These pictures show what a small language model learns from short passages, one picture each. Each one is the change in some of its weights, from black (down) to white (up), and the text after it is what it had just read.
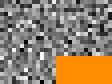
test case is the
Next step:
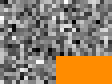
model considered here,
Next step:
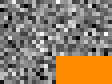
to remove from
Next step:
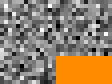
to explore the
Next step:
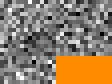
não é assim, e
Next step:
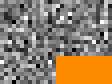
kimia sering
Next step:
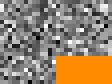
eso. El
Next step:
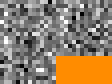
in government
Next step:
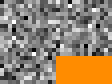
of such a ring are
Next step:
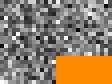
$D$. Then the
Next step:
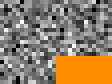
e equitativo para
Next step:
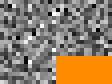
no two-dimensional
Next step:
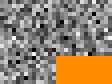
of $G$, it follows
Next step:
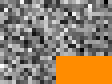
aile kurumu
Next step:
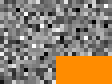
to characterize the
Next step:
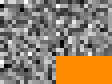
і мають
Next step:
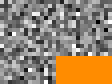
hand, it is
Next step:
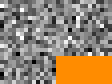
of type (3) if
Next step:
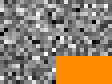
In answer to
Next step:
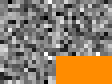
the hitting time
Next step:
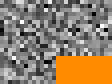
году АО
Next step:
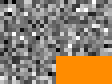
dx =\frac12
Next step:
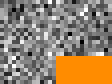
y rajouter des
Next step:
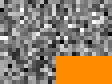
nota dicuntur
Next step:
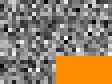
to infinity, we
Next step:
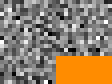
many image
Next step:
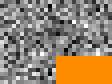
- Babiak,
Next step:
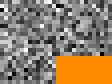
quase todo tempo
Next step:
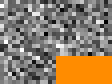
individuals in
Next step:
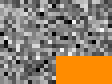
önemli bir
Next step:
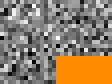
an orientation of
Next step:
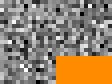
known to be
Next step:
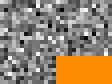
xotima qismida
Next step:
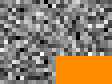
it is shown in
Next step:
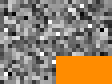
has introduced the
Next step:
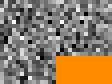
pelo regime se
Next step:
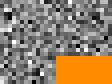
frontier from
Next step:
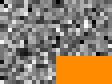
qayd etilgan
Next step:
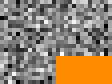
we mean $f$
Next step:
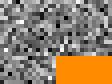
el espacio del
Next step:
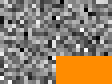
controls were
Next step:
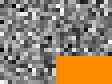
In each domain,
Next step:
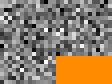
local field in the
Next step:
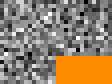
da Educação e
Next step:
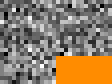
ишини янада
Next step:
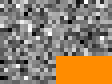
(H2). We first
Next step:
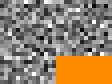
the restriction to
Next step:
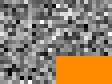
dual lattice
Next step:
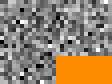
t})$ for some $\mu
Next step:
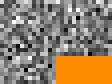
pajak peranan
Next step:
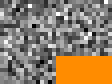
literature duals
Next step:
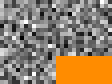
for a variety of
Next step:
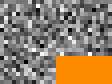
and its inverse has
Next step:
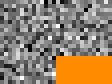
permanecer en la
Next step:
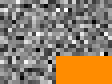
so as to make
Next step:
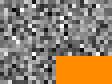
and with the assumption of
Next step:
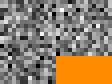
eigens für den
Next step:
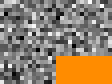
to implicitly model
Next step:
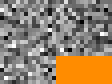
a new journal
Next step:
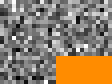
ijodi bilan
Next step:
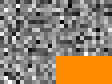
vil billederne
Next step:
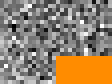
of evolutionary
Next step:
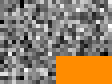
exist $\,e\in
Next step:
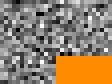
the boundary strips
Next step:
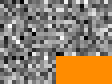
with a window
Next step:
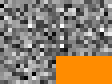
be a cluster algebra
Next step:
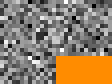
el mapa global
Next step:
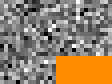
Then let ($\delta
